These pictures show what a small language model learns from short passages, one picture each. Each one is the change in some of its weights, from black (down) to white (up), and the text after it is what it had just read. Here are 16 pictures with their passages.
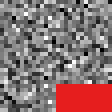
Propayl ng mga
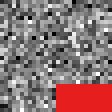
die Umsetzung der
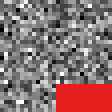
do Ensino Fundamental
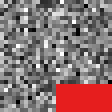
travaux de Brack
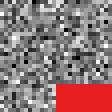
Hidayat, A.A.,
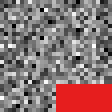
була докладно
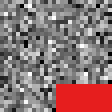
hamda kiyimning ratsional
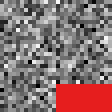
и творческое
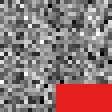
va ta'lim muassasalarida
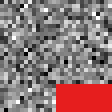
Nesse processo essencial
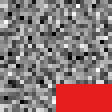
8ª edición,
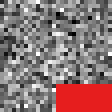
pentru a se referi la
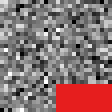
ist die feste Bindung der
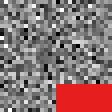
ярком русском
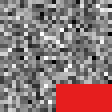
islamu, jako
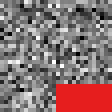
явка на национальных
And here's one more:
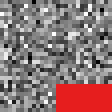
Quyida misollar
